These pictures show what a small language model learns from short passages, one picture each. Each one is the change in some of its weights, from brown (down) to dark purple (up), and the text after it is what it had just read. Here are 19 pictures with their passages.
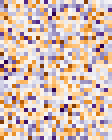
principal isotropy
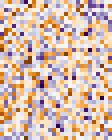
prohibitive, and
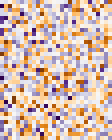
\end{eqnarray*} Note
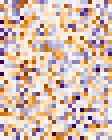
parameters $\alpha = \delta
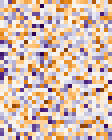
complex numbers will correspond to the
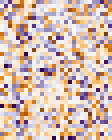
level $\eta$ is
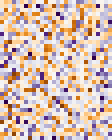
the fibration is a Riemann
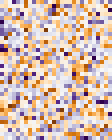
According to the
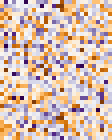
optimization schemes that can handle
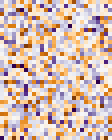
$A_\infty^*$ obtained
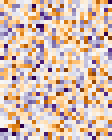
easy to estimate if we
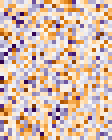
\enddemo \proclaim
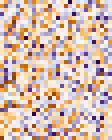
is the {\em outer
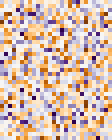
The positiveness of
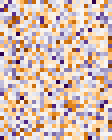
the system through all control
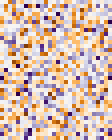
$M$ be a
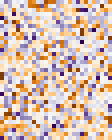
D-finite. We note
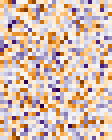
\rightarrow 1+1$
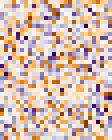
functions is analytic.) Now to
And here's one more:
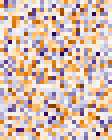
over 50 simulations.}
